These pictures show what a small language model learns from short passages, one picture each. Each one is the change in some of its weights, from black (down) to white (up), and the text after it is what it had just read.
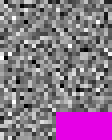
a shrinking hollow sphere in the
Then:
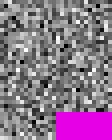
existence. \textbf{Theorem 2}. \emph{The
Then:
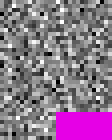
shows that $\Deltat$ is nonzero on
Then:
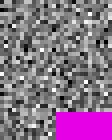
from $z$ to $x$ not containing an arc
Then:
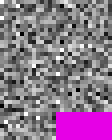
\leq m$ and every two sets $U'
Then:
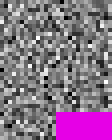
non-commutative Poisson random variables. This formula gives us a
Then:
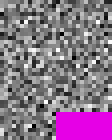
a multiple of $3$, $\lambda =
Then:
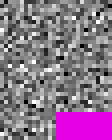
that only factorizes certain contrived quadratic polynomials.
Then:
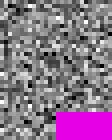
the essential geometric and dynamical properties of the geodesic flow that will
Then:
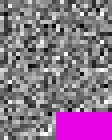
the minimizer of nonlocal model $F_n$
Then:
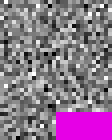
the south side, rather than the north
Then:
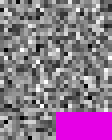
there exists $t_{\beta}\in\,
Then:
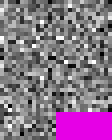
for a positive integer $A$. We write a lower bound
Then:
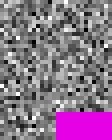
\leq C_2 \quad \text{for all
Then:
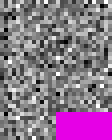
graph}(f)\smi S$ is a Levi
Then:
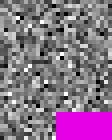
It was proved in \cite{PPST1} that
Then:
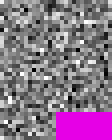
and $I:=(0,\pi)$. After a time
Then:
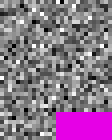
= h(e_r)$ and call this the
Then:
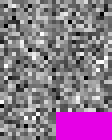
\vspace*{2ex} \end{equation*} is
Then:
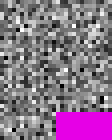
$N_G(S)$ denote the union of
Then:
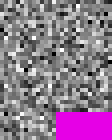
crucial point is that $M_{(i,j)}$ is
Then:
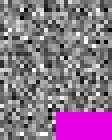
relevant label less than or equal to $i$ when
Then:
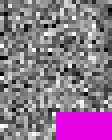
the definition of $J_k(\alpha)$ and
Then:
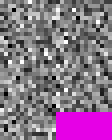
are both non-zero. Our strategy consists in finding a
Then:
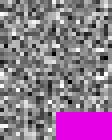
for $A_k$ and $B_k$
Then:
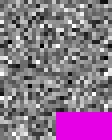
H$. The subset $H_e=eHe$
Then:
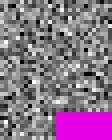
\in S_{p+q+r}$ satisfying \[
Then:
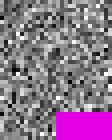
is a facial cycle, $v_4$ is
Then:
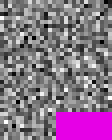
i.e., the up-period dominates the
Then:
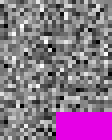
boundary components in} $\mathcal{R}$ if
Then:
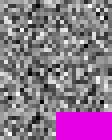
subgroup $\langle H, H^g\rangle\leq
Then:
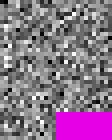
However, the nonasymptotic estimate in \cite[Corollary
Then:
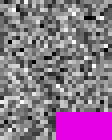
decomposition, we see that \[ F=1\
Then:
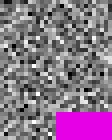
\delta + O\Big( \err \Big)
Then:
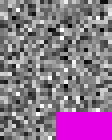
i \omega_{E_N}$. Consider the rational function
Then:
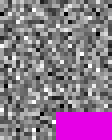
result can be improved if we work with the class
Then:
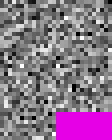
any } z_0\in\cE. $$ Since
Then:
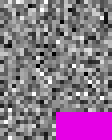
(the construction of singular separable $p$-harmonic functions
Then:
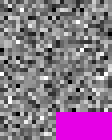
$$ hence $\gamma_3$ is attractive,
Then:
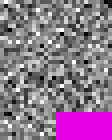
i < \omega \rangle$ that is both
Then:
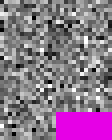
generator of $(\Omega,\dot a)$ is,
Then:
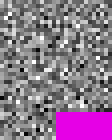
energy-type loss function cannot be used if the
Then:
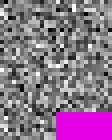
shall design an algorithm to find core subgraphs. From
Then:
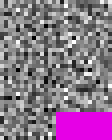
presentation (2-dimensional CW-complex realizing the
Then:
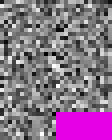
the data transmission to and from the applet. In
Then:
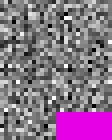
Note on the Braikenridge-Maclaurin
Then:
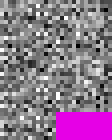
then the configuration is single $<$ triple $<$ single.
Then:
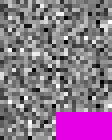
$\lambda$ of the discretized system. To
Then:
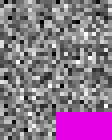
$n$'s. Here are few smallest examples:
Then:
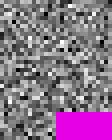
2), \end{equation} because of formula
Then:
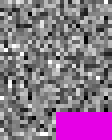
each coset $g P_i$ we add a
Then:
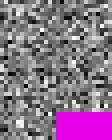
helpful references. Special thanks go to Zhan
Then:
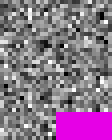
of the same size. This result is essentially tight.
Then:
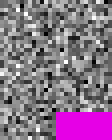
would be a ``$p$-normal set" (see
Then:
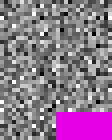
bathtub shaped as
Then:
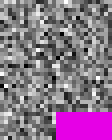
\hot \MA[B]$. Up to a
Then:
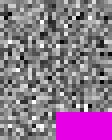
it the monodromy group, the group of parallel
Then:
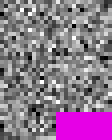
cardinalities are $\#\fR=22$ and
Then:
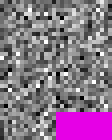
example of Alfv\'{e}n Waves in
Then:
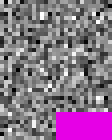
that BayesCG performs (particularly lines 7,
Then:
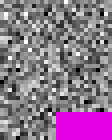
energy dissipative flow \begin{align}
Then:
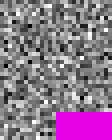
$\hat{M}$. [In this context, we note
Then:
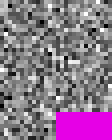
origin. If $f = F\big
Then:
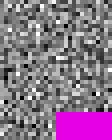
M\"obius sequence ${\bf u}=(\mu
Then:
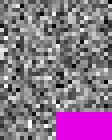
really small values of $\det(\mathbf{H})$
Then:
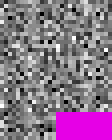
below. We proceed as above with one essential difference. There
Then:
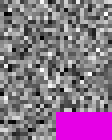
nef class $\alpha\in \NS(X)$
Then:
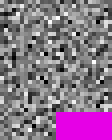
The following figures illustrate the difference between the case $n
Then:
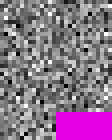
\Tilde{u}_{\Tilde{\lambda}} \mod
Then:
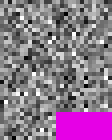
V(CW_n)\right \}
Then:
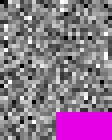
these invariants has the valence property \cite[Remark
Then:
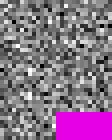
the quaternionic K\"ahler structure of the base -- were
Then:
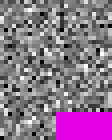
the computational efficiency of the method is examined.
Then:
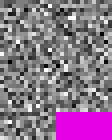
We now formulate a number of statements that show importance of
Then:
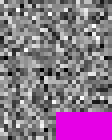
situation in higher dimensions. A first step was taken by
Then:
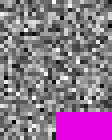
for $t\in (0,\tau)$ are given
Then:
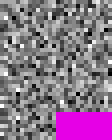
ks\ne\pu$. \epf \ble
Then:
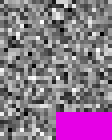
to $\sten T \lo\phi$, $
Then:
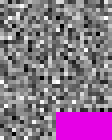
Then on page 65 (Riemann integral) the author
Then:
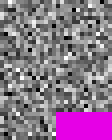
\a_t $ is exact.\\ Consequently, the space
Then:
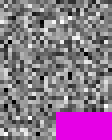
approach and present some further research directions. \section{The
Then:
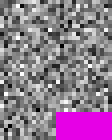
complex variable approach which is necessary when we prove the convergence
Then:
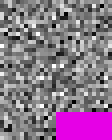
$B_1$ to $p$. The absolute values
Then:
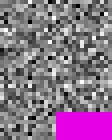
L:\ \begin{pmatrix} x \\ y
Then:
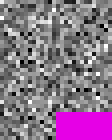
\cupdot B_2$ are two disjoint bipartite subsets
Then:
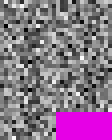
% \begin{figure} \includegraphics{}
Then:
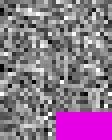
right hand side of (7) is seen to be
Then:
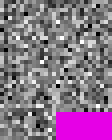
7 is a classical result~\cite{lami89}
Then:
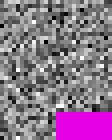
Mater.} \newblock Washington,
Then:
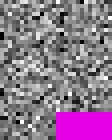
L\'evy process with index $\alpha$, that is
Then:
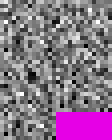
respect to the others (e.g.,
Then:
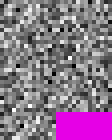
fixing topology, under the additional assumption that
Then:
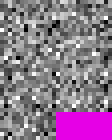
$L$ and $L'$ are oriented links, we
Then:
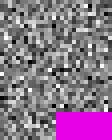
$D$ be an effective divisor of degree $d$
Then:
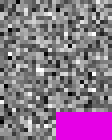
class of nonabelian groups $G$. On the other
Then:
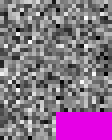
with vertex set $V$, called the board of the
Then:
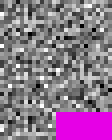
space $X$ such that $f$ is
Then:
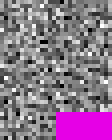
is well-defined. This complex has a natural filtration
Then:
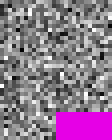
$C^\infty$ smooth surface dynamics of
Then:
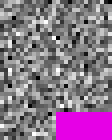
c_n], \] where each $c_i$
